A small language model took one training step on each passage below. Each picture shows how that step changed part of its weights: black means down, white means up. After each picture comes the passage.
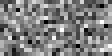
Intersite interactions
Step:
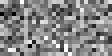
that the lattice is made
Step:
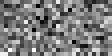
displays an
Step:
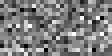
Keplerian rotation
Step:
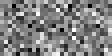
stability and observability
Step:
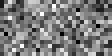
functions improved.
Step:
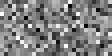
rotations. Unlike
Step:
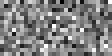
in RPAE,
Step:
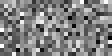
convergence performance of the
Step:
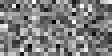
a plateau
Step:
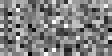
then the remaining
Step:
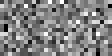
a spherical
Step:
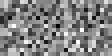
the region under consideration
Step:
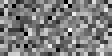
in the proper Lie
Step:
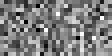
with nucleon via the
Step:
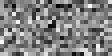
and multiple nodes,
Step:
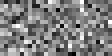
the above two expressions
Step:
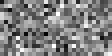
Standards and
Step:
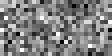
color codings or
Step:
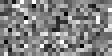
polynomial-time approximation,
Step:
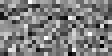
describes the motion of
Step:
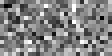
the colliding particles
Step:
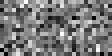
model first order differential
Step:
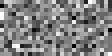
plasmonic resonances
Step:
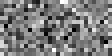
solid line, left hand
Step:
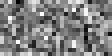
intersections. With
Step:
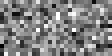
a large peak in the
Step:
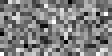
or by contacting
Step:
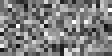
The class labels
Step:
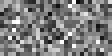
planet search candidate
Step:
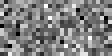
Similar inference has
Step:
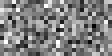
above X-ray studies
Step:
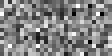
and Development
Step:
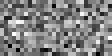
the exchange of
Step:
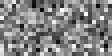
power control. This is
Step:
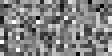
shown in the Table are
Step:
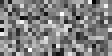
or remain to be
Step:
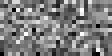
structure for $\hbar
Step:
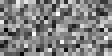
and/or charge background
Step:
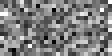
supporting the choice
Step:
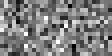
Ping Nie and
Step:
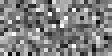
dual Type IIB
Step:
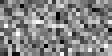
actually taking
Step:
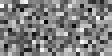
the boundary conditions identifies
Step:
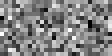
per the cable
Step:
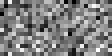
STA and calculates
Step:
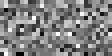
the control term is also
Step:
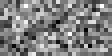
sections [1].
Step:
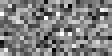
with the asymptotic
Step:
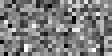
obtained minima as
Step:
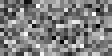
finite-size analysis of
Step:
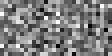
with the Lagrangian)
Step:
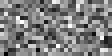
smaller momenta emit
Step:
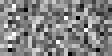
present study we use the
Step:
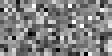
\right) &
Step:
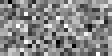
the remaining
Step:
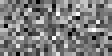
Probability density and
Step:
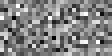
removing the A
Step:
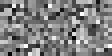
good tracking performance at
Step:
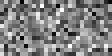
is assessed using
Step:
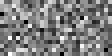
*i* is a
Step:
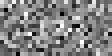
by considering the leading term
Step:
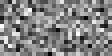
be interpreted as an
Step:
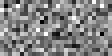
such as a novel
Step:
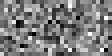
new laboratory experiments
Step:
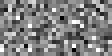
it is easy
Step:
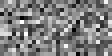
physical processes. In the
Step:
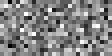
the variational formulation
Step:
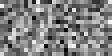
connected with this approximation
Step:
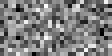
\times \nonumber \\
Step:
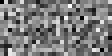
The local DOS is
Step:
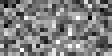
multiple chains
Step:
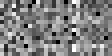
is ten. In
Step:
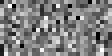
of the galaxy bias in
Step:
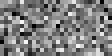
higher fraction and larger size
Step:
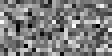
general case, slight
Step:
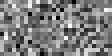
operator.} Recall
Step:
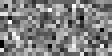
with more microphone
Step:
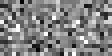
subsets, where we
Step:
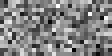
distribution (CDD)
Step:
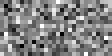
\psr\ in
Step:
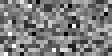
mechanisms behind
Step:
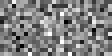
in contrast to the
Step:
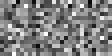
for the case where
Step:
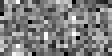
unit) has an associated
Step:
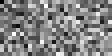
degree is $k$.
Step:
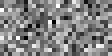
mentioned above.
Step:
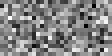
bath below the critical
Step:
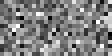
in the investigations of
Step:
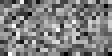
recommender systems has been
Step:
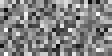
by changes in temperature,
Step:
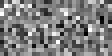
and spin-down electrons
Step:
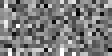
PD do not show
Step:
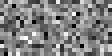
is, we intend
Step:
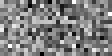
investigate the advantages
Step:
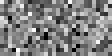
in e.g.
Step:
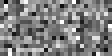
PME signal at
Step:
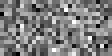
pressure conditions occurring during
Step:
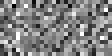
for the positioning
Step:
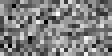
and is equal to
